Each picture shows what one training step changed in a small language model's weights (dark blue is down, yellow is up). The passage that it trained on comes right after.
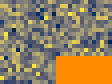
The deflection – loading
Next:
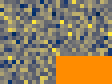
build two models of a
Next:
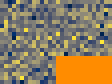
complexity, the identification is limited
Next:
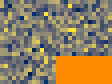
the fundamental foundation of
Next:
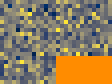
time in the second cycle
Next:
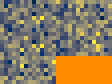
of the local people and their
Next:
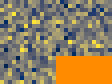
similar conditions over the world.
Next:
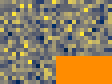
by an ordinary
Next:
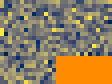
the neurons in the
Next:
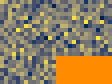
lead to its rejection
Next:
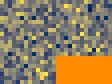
standard medical image and the effectiveness
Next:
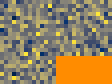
Annual precipitation
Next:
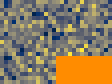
this paper, we present a
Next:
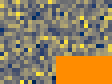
In addition to learning in
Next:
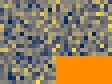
foods (roasted
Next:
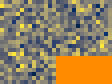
Carl Sachau
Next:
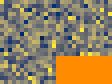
to be verified, could
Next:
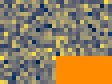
generally capture the essence
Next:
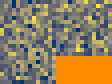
MRS graphs.
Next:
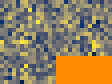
elm and European field
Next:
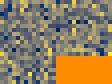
of Irrelevant
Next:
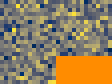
These findings are more or less
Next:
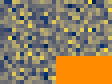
research does not involve
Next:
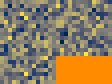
interception. For this
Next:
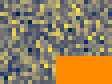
PTFE shown in
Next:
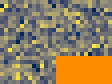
causal efficacy in
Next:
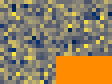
The HIS systems require,
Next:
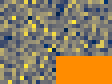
90% of cities
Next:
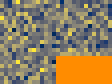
use the study method to
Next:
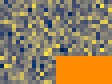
et al. (see also
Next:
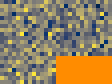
(UUM) in
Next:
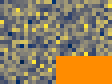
requirements of indoor
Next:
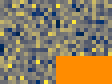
flares. Diagnosis
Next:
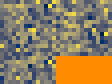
Technical Standards
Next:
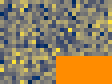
of the data was evaluated using
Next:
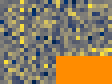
milk samples with an
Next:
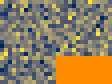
of production for agricultural sector for
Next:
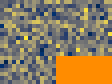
window is a part of
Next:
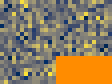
and independent from the adoption
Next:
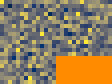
as spaces for mapping
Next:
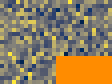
step has a clear influence on
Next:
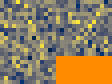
describe situations where new
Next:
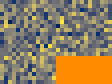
voltage between electrodes is
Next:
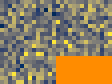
metadata, showing
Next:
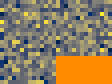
the doors of our country
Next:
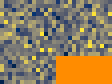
human interaction, and comprehension
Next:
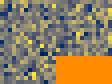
of innovative technologies for teaching.
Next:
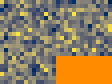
a clinical trial number was
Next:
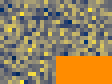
modeling (SEM)
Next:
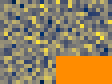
symptoms (EPS)
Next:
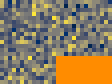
illegal in
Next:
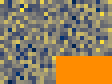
for the development of the
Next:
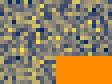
monetary regime.
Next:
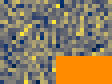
studies, where the researcher
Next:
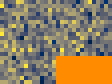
Government Medical
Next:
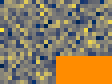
in which a 1x1
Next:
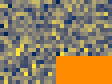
performance evaluation and explainability
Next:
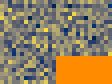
entirely digitally
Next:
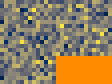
evasion perception of
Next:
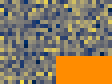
years in Babylon
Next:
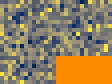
Aim: To assess the
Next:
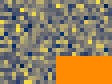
- Data-based -
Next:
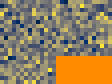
outbred rat,
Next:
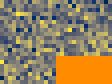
Quality Framework
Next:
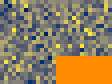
and dissemination), which
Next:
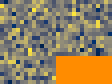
Therefore, understanding career
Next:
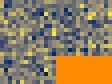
itself as a form of
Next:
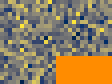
seeds from different
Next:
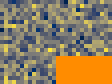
external voltage regulation feedback
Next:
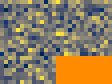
on existing LL and
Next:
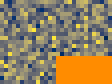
that are both safe and
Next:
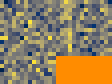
project status by means of key
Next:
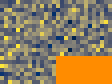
Fig. 1B it is
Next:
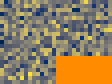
price because of the
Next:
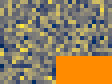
op_pos =
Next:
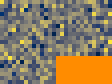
of performance information in a
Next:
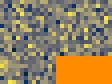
compared to D4, which
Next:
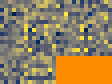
aims to deepen the
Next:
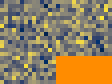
elsewhere) consider working
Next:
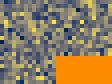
terms of efficiency, resulting in
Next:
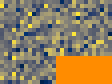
full commitment to his profession
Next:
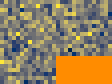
Surface water: Surface
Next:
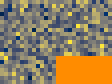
of Sr and Ca
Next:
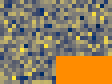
its use. #01
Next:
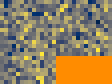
their cognitive,
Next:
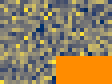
growth of the gland does
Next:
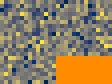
a further extension to what
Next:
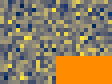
viral proteins.
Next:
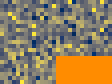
Shaded areas represent
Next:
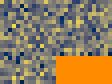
from others in the market.
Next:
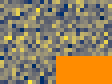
of health personnel.
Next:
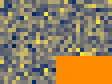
the composite. The local
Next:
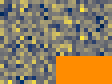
of wildlife in
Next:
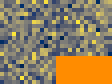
structural elements of construction and
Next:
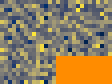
for most plants,
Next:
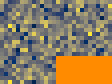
of ferric chloride
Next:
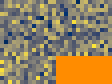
since WT injects
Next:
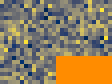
presumably esterified
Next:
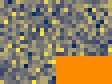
medicines for the treatment of
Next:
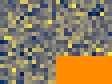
very low energy per bit
